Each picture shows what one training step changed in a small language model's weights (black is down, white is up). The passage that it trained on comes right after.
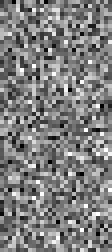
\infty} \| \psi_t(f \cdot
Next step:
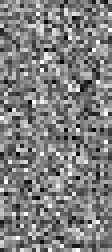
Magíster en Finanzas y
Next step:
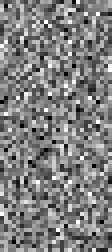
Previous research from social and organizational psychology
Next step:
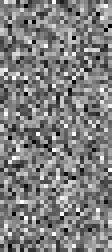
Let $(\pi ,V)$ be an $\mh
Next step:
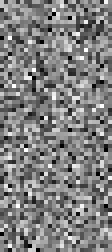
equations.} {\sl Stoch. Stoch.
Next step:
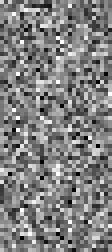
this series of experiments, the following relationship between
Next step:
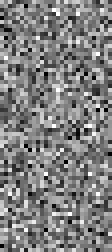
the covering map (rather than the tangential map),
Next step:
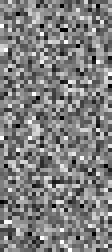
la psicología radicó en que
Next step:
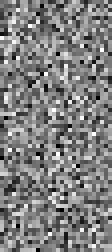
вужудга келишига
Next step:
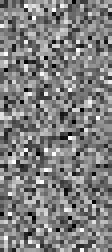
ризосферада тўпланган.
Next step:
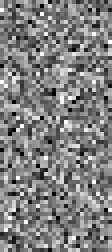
process for STO substrates. (b)
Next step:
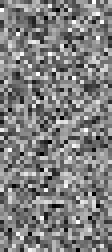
*Mazama* sp.), roedores
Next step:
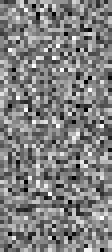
\Delta_r}{\nu_{\min}}$, then set
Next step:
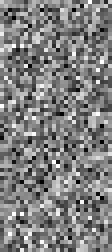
prop. \ref{cyclic}. \\ If
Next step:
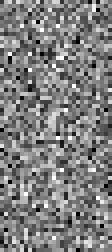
where $wr(K)$ denotes the writhe
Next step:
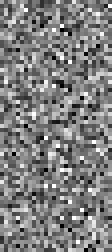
он не выражает мнение
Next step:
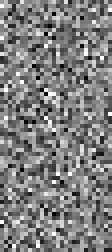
principalul scop al maximizării
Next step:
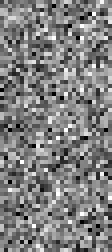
refleja. De las 53 especies reportadas
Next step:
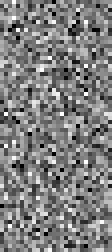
DCF. При SCC – по
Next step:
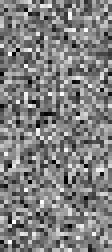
via transverse current measurements. However, such studies have neglected
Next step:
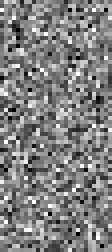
is produced from the fragmented charm quark in
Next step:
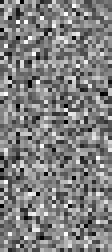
Moreover, Sun [European J.
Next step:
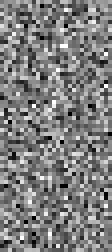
كبيرة في
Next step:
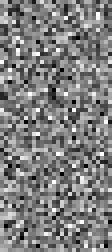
For every real $r>0$, let
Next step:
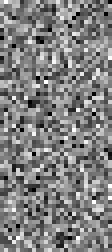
E. (2005). Teaching with the Brain
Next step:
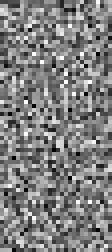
observed now, and the to be determined dark matter component of
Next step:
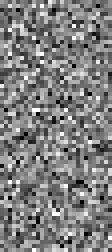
however, is that these problematic terms can be expressed in
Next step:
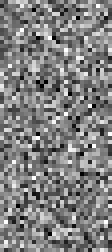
la **infraestructura institucional**, la
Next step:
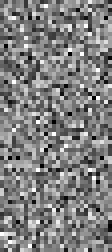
that all the infinitely $p$-divisible elements in
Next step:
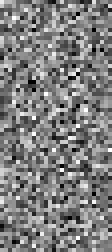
на нефть марки Brent на
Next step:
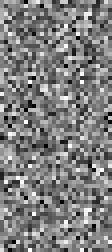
explain their uncommonly large observed mass-loss
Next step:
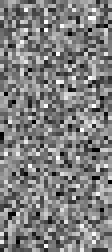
forward invariant for model \eqref{SIRD}
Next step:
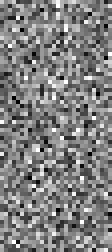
and the second moments of observables $\hat{x}$
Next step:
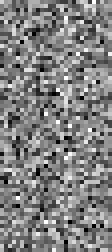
i.e., p, d, and f functions.
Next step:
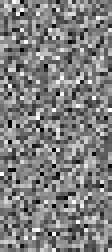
menggunakan pemikiran yang
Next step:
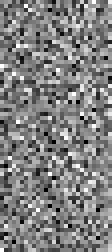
Logo, o transtorno de
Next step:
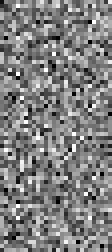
points $x \in X$ and $y \in
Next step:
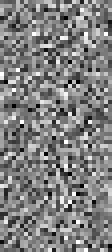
oshirishda har bir hududning iqtisodiy
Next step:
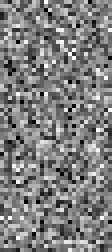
This regularization penalizes the gradient of $u$
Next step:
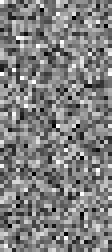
of the (0002) reflection as shown in Figure
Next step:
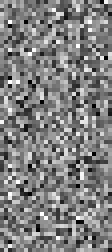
mouvements et les dysfonctions
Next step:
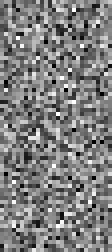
came up with all the answers; they
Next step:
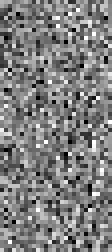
sangat relevan untuk
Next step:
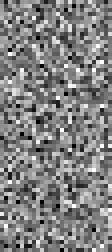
Renyi's entropy is an extension of
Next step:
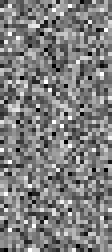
de leitura logo a partir da primeira
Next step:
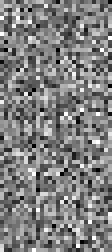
novelty of proposed work lies in advocating
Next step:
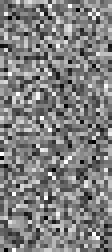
Conclude that one has proved Theorem 2.
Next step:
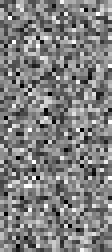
explorations of hypernuclear systems comprising
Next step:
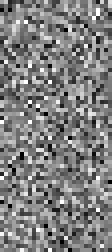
doença e a hospitalização de
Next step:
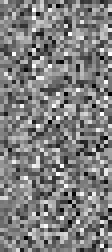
maqollarning rang-barang jihatlari
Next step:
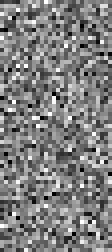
є виключенням, а навпаки
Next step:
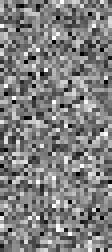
temperature, at least in the outer parts of clusters
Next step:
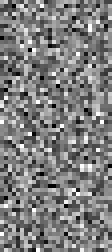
of the Self: Two Lectures at
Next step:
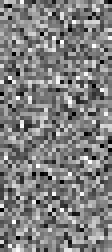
bases d'une accélération de la
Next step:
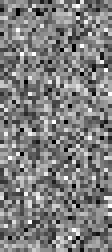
(13) as special case. Indeed, let us suppose
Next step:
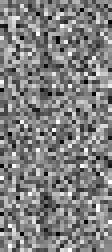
интервал глубины
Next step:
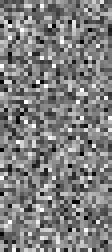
a complicated manner, e.g.,
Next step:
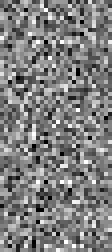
China. *Microbial Drug
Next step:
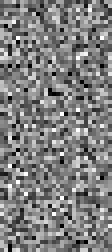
се синтероват във
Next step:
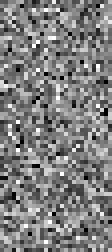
the cold plasma model, which changes type along a
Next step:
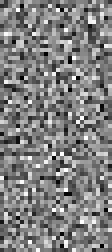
\approx E(t_{0k})$ varies
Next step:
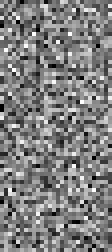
equilibrium and strong northward overturning through several intervals
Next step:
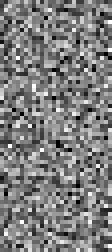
related to the problem of linearization of Lie
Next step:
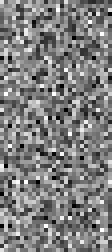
generated RTL is organized hierarchically to reflect
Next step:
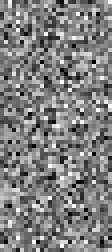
which is what we want. -- (1,
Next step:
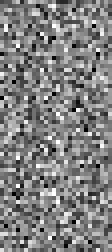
on this grid in order to get an initial condition.
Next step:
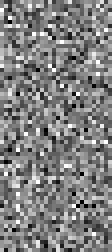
publicacións en acceso aberto
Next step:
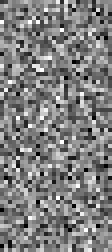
operators by a least-square fit. The resulting
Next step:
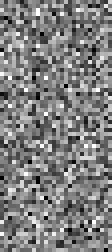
Science Department, "*Sapienza*"
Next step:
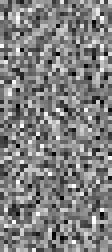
el levantamiento de cristianos en
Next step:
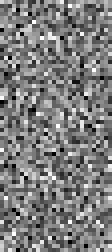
The results are as follows: \begin{itemize}
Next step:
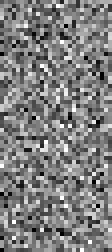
\cite{bardeen61} methods implemented in
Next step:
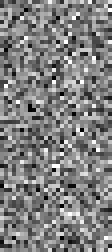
на перший план виходять
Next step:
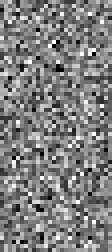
setting. \subsection{Setting for patchwise
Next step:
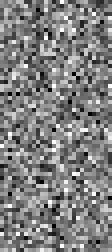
таърифини берган.
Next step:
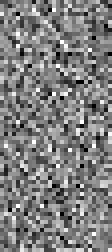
nosignificant effect on *financial
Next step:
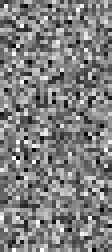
and a tensile force, making the experimental evaluation of
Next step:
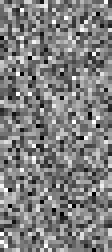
da educação formal, desenvolvam habilidades
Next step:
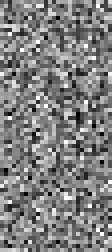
)$ is a one-to-one
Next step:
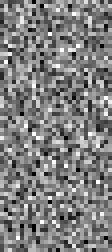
xil xarakatlarda mushaklar
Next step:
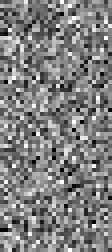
його дозволу третіми
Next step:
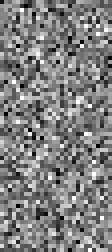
that must be taken to restore the ecosystem and
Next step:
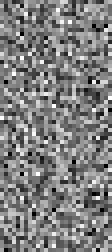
lama diguyur hujan akan
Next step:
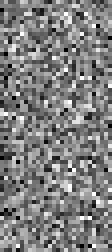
и планки. Склейка из
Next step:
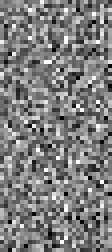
yang terbagi menjadi 100 desa dan
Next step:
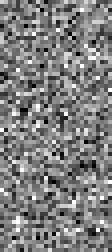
$M_{2}(q)$ has positive coefficients of
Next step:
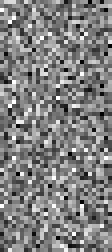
Pedagogía de la FES Aragón The
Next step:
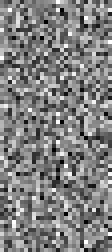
N$, and $|L| > 1$. For an element
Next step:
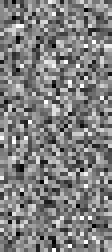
Православні церкви
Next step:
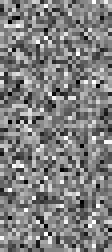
Km 2 route de Joal\newline
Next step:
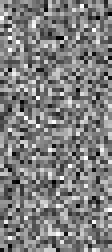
зацврстува силните
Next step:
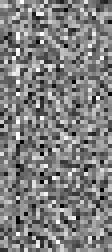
formación de la población y en un proceso
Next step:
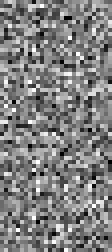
sleep quality, and coping styles to
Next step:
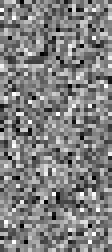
fragmentation and ad hoc responses to
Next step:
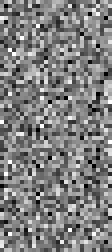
o mesmo o diodo de roda livre
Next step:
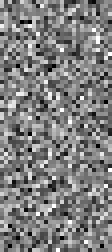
необхідно запланувати час,
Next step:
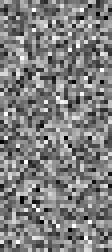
isolated points area. The point I may be
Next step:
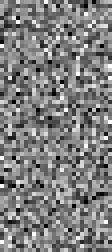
called \textit{indexed variables} and represent
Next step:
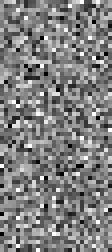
feasibility of the restricted CCCE and establish conditions under
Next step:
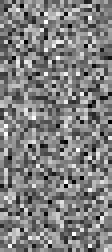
\lambda(|\overline{v}| -
